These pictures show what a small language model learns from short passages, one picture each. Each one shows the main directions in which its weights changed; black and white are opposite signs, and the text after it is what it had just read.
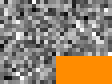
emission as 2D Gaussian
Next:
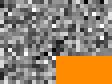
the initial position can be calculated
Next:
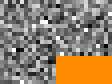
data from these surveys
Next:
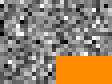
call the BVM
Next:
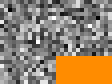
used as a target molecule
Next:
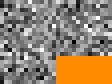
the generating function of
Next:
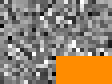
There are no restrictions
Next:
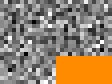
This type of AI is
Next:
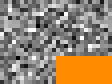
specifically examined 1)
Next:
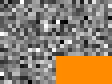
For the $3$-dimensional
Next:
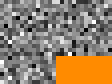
respondent in the chosen
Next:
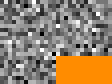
film and RIS measurements
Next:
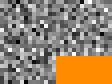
to connect different networks with
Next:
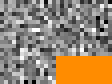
down and dark color.
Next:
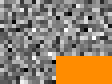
(as quantified by
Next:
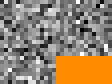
shell + on set
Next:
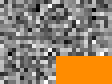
leads to violations of
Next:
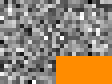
create massless bound
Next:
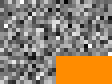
in LIO.
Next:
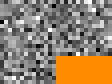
mode is found on a
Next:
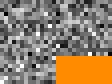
No. of Node
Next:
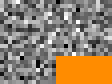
at) a full-scale
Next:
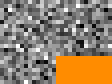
performed over $0\leq
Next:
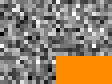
ideas with corresponding relations
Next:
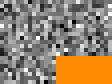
were extracted from the
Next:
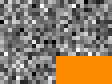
deformation modes,
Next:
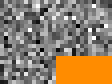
lengthscales are not
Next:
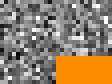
was conducted following the same
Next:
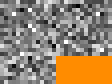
During Gowon
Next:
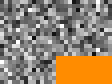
giving lower strength at
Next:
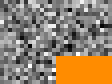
Skulls showing
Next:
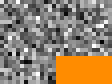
is known of their effect on
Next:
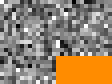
AASC. To achieve
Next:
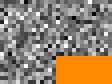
in buccal or
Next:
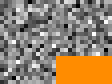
Earth). So,
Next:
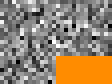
each ray maintains
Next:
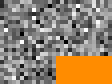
irradiated in a
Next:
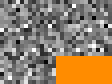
happy on the
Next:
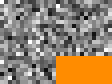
wavelength of the
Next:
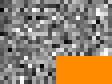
importantly the useful analysis and
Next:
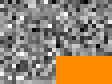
and liver failure
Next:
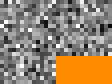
development while also serving as
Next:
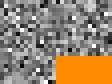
laminates of 1 mm
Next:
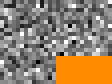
< +\infty$, the
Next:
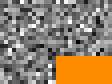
homogeneity is
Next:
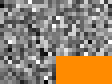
the expectation of the total
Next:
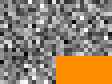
Revolution, when negative
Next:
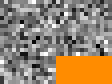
continued support of all our
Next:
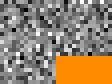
do Algarve;
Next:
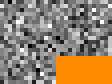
and Kengne,
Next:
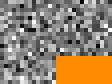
artist. In
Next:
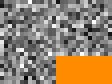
the WISC, all
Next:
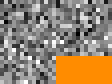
lifetime, thus performing
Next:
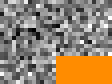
Confirmed Cases
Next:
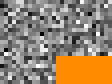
end, many authors employ the
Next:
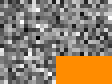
we can obtain the invariant
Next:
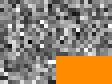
to a public health information
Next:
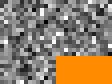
one study area to the
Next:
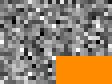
Krause N,
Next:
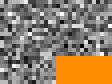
G. Ding,
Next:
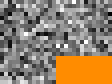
user $u_m$,
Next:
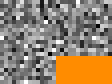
scale at less than 10
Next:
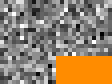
trial variational state is
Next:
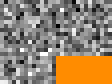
configuration of zero net
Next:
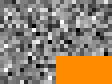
two cliques is then
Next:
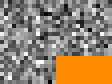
integrated software adaptations
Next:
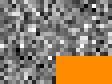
that makes them to
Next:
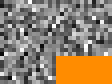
the gap between the general knowledge
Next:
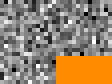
consequences for their health as
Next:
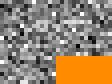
simply in the
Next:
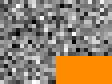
NTBs affect
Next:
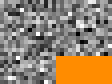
a scenario in which dark
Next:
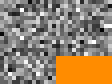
a powerful tool that can
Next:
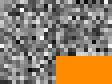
a string that read:
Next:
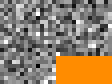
as natural extensions of
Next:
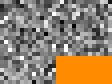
despite material constraints.
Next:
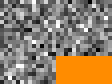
size could not be obtained using
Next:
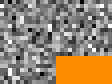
and MMS at the
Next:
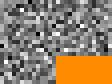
a need for the use of
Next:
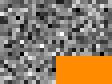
\ee We are going
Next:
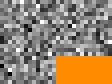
years later, in
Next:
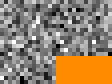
Since the cost from the current
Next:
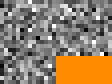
the boundary conditions will be
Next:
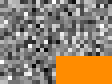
assumption underlying the
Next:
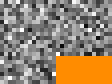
power are consistent with the
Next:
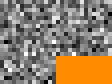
understandable since their knowledge of
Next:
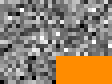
a result, the multiple
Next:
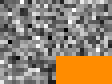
We write the functions
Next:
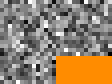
arises to the term
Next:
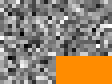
of the faint end
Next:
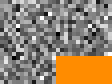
later be used at
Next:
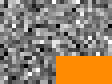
we find for pions and
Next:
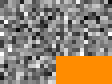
first output, the system generated
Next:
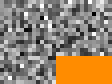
algebra. The research was
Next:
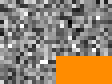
\leq \theta \leq
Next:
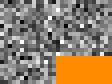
in the space belonging
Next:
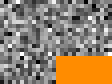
root mean squared deviation
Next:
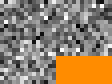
normal sense. In
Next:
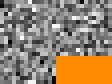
the fixed-target experiments
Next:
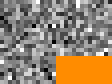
full propagator of the
